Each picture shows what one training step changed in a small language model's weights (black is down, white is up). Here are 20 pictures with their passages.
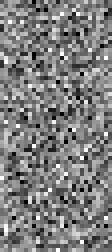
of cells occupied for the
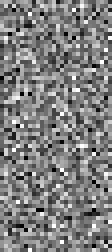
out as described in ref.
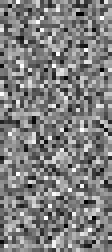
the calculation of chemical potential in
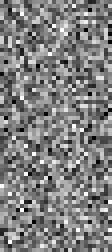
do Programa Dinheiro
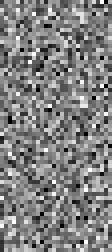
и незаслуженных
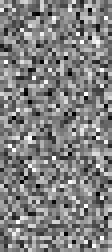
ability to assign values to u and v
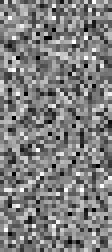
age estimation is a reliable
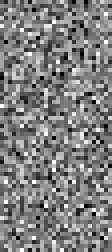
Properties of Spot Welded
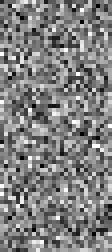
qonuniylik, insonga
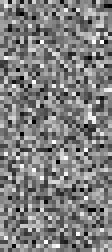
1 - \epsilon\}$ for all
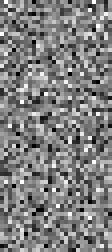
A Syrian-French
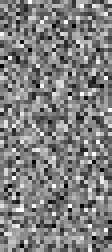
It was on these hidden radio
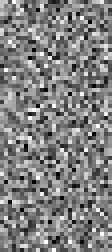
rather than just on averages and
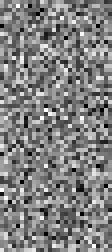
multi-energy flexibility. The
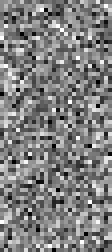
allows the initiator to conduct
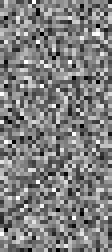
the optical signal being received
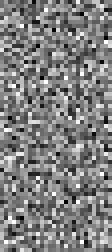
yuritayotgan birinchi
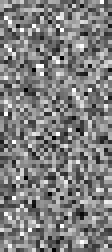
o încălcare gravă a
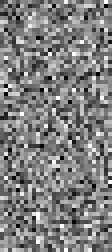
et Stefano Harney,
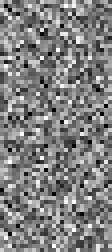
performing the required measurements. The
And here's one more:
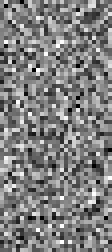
detain offenders. To
